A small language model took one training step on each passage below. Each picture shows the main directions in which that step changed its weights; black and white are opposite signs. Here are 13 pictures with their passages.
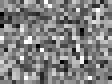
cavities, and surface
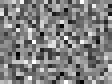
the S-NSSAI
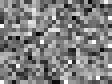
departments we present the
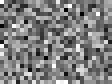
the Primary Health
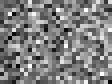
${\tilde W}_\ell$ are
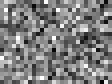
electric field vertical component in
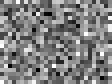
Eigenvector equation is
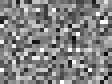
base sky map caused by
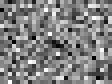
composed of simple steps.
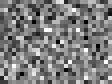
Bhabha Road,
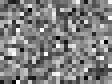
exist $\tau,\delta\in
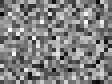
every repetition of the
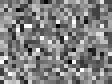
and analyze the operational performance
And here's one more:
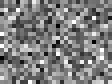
curve inside the prism.
